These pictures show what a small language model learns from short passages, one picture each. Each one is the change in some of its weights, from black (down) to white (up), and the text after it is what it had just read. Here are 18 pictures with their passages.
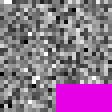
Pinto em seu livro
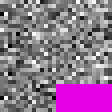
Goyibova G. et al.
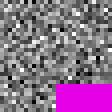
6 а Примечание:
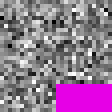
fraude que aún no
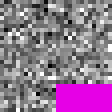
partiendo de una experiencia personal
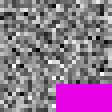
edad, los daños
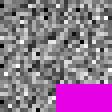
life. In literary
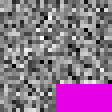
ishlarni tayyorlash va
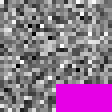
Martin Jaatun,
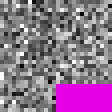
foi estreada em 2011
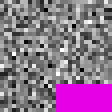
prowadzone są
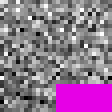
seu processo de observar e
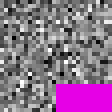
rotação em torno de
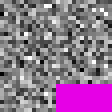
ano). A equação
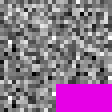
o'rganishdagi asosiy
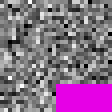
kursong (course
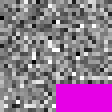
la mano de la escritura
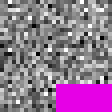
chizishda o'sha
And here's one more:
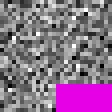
voor elk gedateerd
